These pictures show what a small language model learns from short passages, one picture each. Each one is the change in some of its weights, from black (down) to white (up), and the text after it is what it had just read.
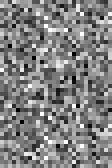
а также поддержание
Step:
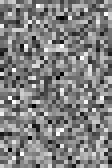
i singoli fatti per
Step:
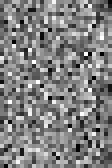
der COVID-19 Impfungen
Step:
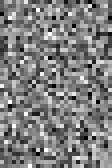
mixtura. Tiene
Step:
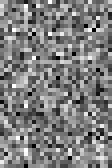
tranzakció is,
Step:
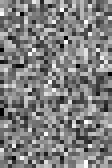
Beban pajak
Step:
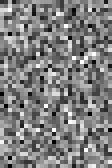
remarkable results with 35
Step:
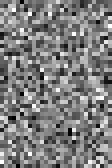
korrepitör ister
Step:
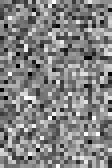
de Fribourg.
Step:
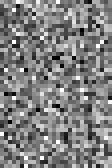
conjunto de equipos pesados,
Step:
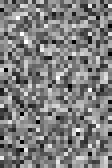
/ Tuzuvchilar: Q.
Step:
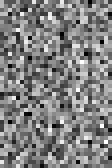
governance, traceability,
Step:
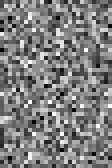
рус олимаси
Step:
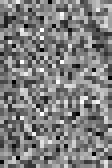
xavfsizligi hududidir.
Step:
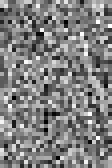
fuera del campo donde es preso
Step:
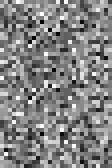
влияние новых составов
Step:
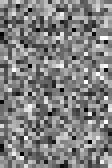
princípios pedagógicos e
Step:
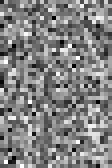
mustaqil O‘zbekistonda yosh
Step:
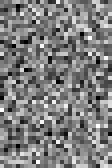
limitada no contexto educacional
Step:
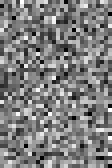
muallif obraziga)
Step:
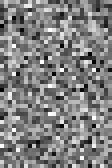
Martins Fontes,
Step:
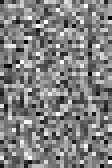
Experts: Berkinov
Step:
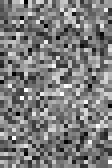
& Cuéllar,
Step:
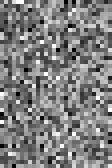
σκοπό τη
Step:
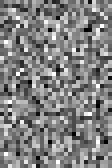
a força da presença do
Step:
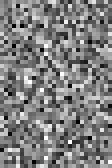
або інноваційних
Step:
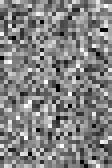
в альпийской и
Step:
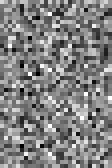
estava oferecendo com um
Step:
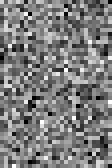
Papanicolau tem
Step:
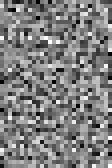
kompetentlik, pedagogik
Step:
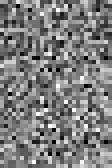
trabalhos citados, permite
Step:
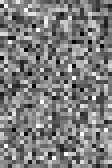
д. – это примеры
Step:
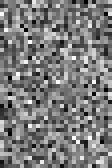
Bu elementlar birgalikda
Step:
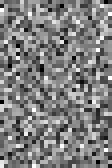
enigmatic role of
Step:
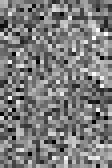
bir foydalanuvchi uchun ham katta
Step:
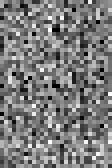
mencionados presentan mayor
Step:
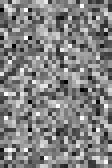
ORNAMENT» AND
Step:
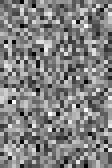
захистити свої
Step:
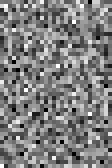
contempla la protección internacional
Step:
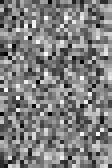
бойынша шеп
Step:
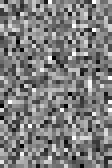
programas de alimentación y
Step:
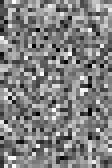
é um fato a ser
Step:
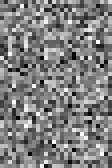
most represented race
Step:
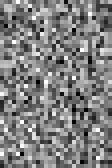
чакана савдо
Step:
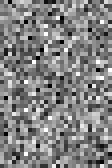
learning é um subconjunto
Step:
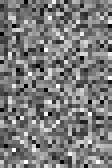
observations dans les champs
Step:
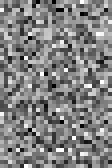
*Documentos 47
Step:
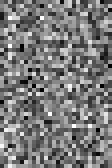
S. **The Sage
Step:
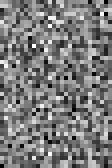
activos para la obtención de
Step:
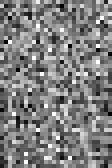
grâce aux nouvelles
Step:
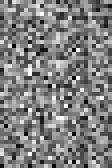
что делает эту
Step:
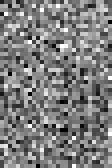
equilibrar la vida personal
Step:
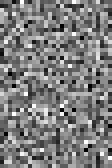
tata letak daun
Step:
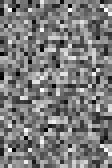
bilan yashagan yoniq
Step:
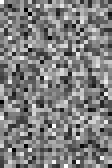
traitement du point de
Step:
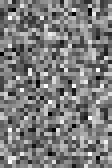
T. 12. Nomer
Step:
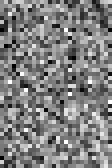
bosqichlari murakkab
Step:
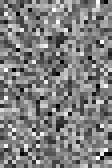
a condenação criminal e
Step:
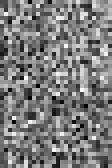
bo'yicha Tomonlar
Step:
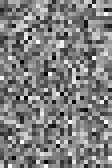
propuestas y que, como
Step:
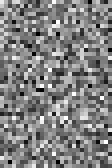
pudiera manejar
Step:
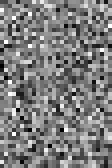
regiones Huetar
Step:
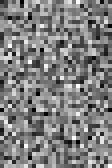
that MSMEs are
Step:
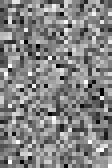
com $gl=1$ e
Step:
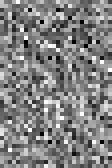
и маневровой
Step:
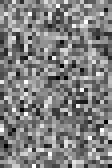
livre num comentário
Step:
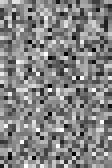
подробно разобраны
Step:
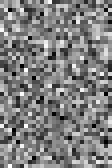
детям, а у тех
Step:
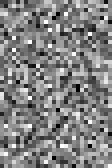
(Überreaktion auf
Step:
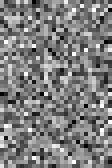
te worden genomen de in
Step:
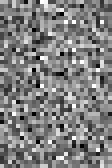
Usando uma máquina
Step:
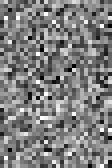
und Vorbereitung und
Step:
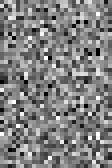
nashri e’lon
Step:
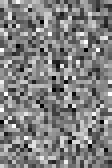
контраст между активным
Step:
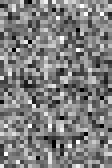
Three groups can be
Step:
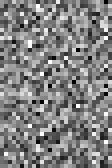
presente relato descreve o
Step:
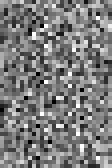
Educação Física, integrada à
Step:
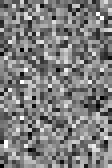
gerekir. Okul
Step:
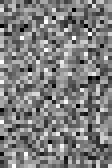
sohada ham quvvat
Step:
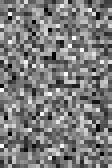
ustida ishlashda har bir
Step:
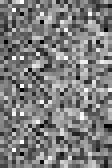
की कमी व
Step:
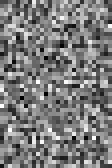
shaklida ishlab chiqilgan
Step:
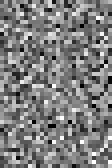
duración de 3 días.
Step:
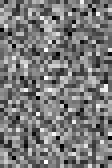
ketiga. Jaminan
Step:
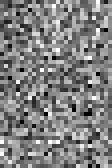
ação colaborativa de todos os
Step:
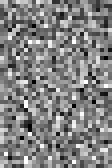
условиях глобализованного
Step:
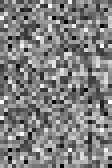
de gestión de recursos,
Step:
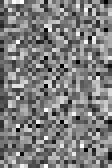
ای و نمونه
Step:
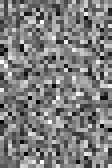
s dan hosil olingan va
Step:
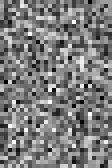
La première idée qui
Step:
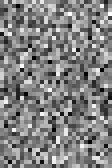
por intensa atividade econômica
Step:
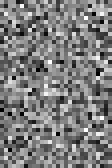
Britain). PhD
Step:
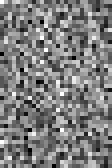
й управління медичними
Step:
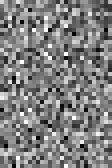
поганами, що не
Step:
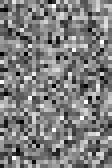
e refletir sobre estratégias
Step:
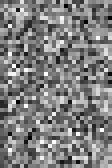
et très motivant. Les
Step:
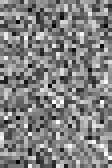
"Modeling the professional
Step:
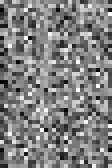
CONCORDIA) este
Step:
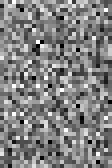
care judecătorul
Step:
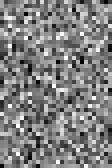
бедности: опыт
